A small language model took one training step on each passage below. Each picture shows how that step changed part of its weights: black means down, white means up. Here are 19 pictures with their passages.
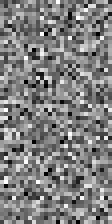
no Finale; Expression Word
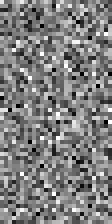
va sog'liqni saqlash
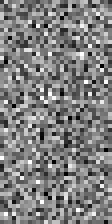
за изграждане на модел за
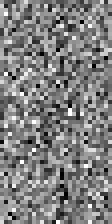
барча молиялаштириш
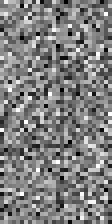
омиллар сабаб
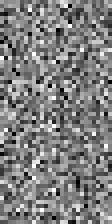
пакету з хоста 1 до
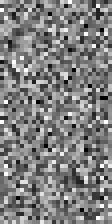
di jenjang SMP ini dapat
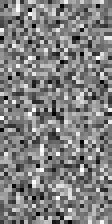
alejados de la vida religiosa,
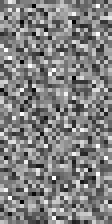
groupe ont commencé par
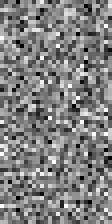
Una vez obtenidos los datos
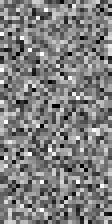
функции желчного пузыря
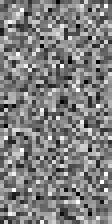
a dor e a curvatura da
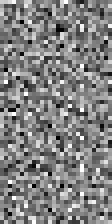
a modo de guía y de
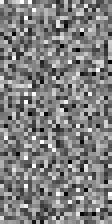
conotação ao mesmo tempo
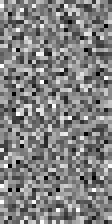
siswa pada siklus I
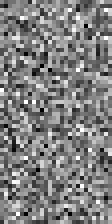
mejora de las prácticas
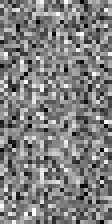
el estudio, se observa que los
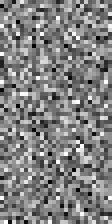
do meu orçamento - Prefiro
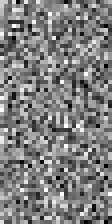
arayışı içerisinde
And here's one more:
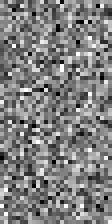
jahon estrada san'atida
